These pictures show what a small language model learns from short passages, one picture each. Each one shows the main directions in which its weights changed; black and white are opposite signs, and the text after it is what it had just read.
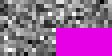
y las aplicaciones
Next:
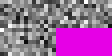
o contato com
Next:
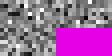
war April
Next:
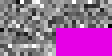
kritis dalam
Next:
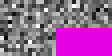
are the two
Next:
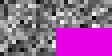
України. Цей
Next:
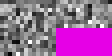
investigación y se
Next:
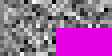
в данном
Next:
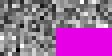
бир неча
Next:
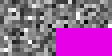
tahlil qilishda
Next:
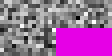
the reference
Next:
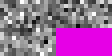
5 tur,
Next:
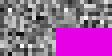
adaptada de
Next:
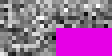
society and
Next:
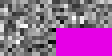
cómo se
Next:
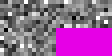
G es un
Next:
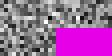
a primeira
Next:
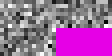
It is
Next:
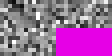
cases, the
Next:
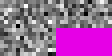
Seashore are
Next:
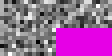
coluna de
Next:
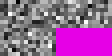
dé un significado
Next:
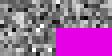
va Abu
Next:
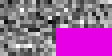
teze de
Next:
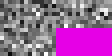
на пути
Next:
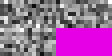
que podemos
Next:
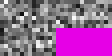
lleno en
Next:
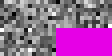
yo‘li iqtisodiy
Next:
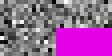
Alter des
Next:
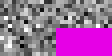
Professor, the
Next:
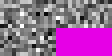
de qualidade é
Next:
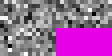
relacionado con
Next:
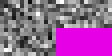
es noch
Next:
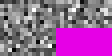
han indicado
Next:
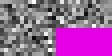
que utilizan la
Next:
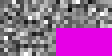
arti produk
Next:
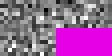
generales sobre las
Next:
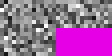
time; Edit
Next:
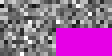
humana. A
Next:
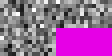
implementen este
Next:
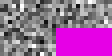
davlat chegaralari
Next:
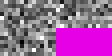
yeux de
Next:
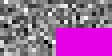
acesteia în
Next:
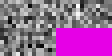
muhim omil
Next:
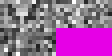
interno: que
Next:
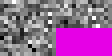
la esencia se
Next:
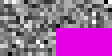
escala de
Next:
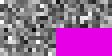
dan martabat
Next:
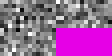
ha visto
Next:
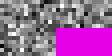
National Medical
